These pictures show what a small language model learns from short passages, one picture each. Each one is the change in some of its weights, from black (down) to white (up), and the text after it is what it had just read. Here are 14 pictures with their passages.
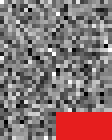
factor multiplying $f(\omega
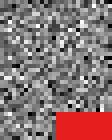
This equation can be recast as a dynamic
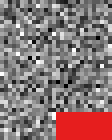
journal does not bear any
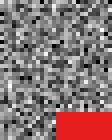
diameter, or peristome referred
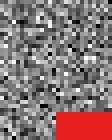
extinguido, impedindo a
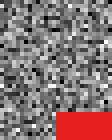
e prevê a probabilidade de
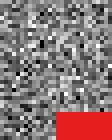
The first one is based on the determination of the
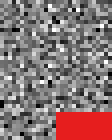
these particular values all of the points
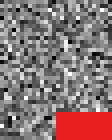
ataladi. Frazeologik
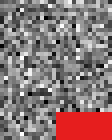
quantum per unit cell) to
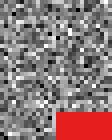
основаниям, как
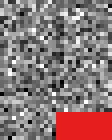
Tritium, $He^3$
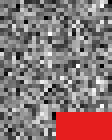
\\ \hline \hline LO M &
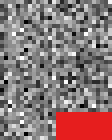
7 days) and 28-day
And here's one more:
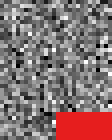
minor (lower) abdominal
